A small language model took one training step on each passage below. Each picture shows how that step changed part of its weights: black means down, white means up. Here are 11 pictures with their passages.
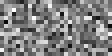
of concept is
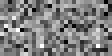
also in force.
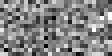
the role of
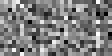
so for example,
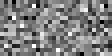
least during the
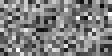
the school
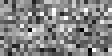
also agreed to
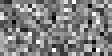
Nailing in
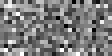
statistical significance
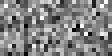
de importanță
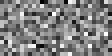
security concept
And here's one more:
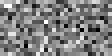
and differentiation is
